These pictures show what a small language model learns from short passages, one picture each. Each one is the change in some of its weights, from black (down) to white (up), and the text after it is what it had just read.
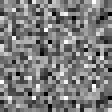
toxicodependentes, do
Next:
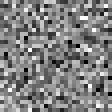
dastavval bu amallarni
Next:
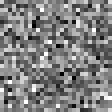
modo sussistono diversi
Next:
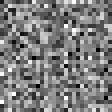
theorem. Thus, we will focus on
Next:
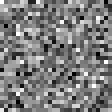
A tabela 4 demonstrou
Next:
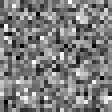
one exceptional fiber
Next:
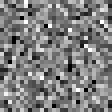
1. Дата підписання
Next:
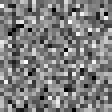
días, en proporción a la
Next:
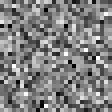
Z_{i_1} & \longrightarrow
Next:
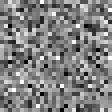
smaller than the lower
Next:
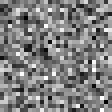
but unfortunately, it
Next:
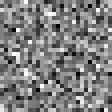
The proof of Theorem 1 is given in four
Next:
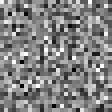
akrab. Begitu
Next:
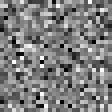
par le passé. Les
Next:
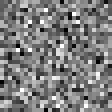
desde a promulgação da
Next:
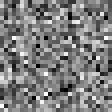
la interacción (ya sea con los
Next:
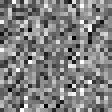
ЭМ) методами и
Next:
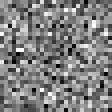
de cireș din soiul
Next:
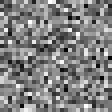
ega va ijodiy
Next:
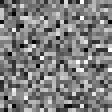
computational paradigm to obtain
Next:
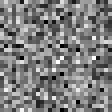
grupos de trabajo de
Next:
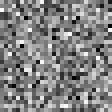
CPs are assumed to be
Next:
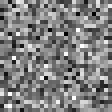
em pó incolor 6 g
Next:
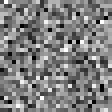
that we have obtained in the computation are
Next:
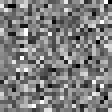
15 minutes à petit
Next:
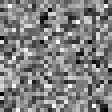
maqsadlarni o'zida
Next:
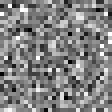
\section{\bf{ Mock
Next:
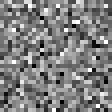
de estudio consistió
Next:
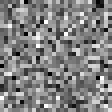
by assumption. \par Finally,
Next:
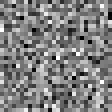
thế họ.
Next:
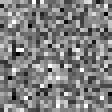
univariate integration with fixed
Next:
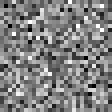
following lemma. Note that this lemma
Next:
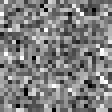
complex defined via the standard
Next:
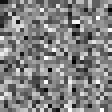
darslari va zamonaviy
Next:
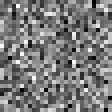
surface of degree~$1$,
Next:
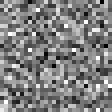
sehingga menghalangi
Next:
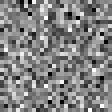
all } x \in \mathbb{R}
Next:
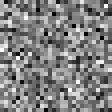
muammolarni hal
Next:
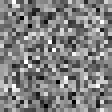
та фенології рослин.
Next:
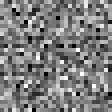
Bola huquqlari
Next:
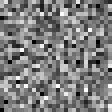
l'utilizzo del
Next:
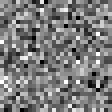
also shown that the numbers
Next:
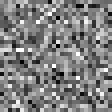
tizimida tuzilishi
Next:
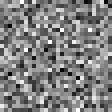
the Republican Specialized
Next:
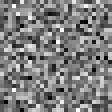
question, receives the same
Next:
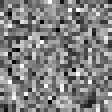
\mbox{if}~~ r\in
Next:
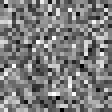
with a canonical tree model of
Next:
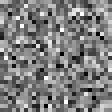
(\ref{eq1}) and the definition
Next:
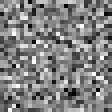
mln. nusxada chop
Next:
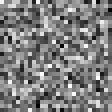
Paulo, notamos a
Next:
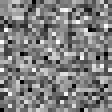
on the electricity system.
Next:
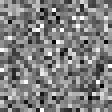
we took the density function and the
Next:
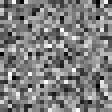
обществото, който
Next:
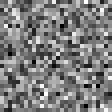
brasileiros, a
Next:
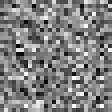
artisti Yulduz
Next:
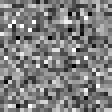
are given by the corresponding variants of
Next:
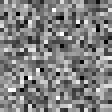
quyosh tutilishi
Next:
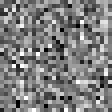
{\em reducible primes}
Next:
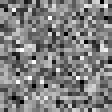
in organizing independent work of
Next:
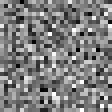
contradiction. Therefore we
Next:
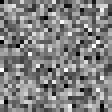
truths, one reality."
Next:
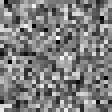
Seymour's examples can
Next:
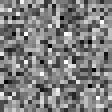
be modeled by a 1-D
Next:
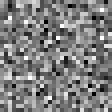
va folosi un Sistem
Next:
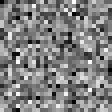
by Morgan Ward is extended
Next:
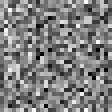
asosan sentyabr
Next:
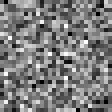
vista procedimental en
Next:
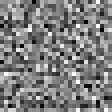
trading electricity, and
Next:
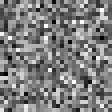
vida bosque húmedo
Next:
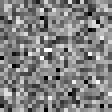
энергия манбаси
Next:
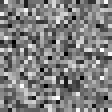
may rewrite this equality as:
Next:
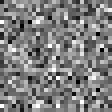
узоқ вақт
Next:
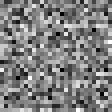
self-adjoint boundary conditions
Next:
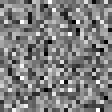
\mu(\tilde \cA_N)
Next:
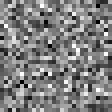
and business innovation
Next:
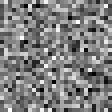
uchun standart andozalar
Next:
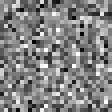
bo'lishi kerak?
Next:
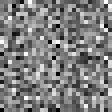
RESULTS This section
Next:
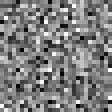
spectral resolution of
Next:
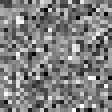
продукцією. Даний
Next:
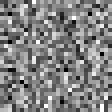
step 2. \bigskip \noindent
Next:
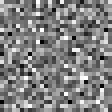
from any constraint violation in
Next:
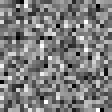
найбільшу роль в
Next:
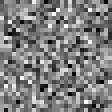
twist region, bounding a
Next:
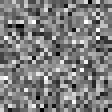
article analyzes current
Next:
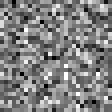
4.10.1 Display com
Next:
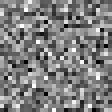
also a way of analyzing the
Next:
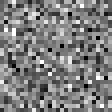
que ayuda en este
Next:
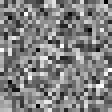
time existence of flow with localized
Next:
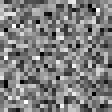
Then all computations done in the case
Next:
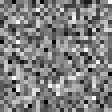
Naziat va A'la*
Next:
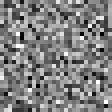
хизмати органлари
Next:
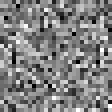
Moskov. Univ.
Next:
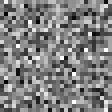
mah ko‘rmadi andoq
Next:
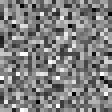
yazılan yapılar
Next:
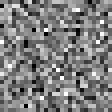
Schwartz-Bruhat functions on
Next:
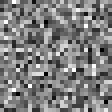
tiklovchi, insonni
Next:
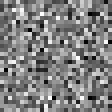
cohomologies. %
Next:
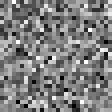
Одной из новых
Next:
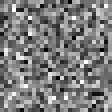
H}$, and for the fermion
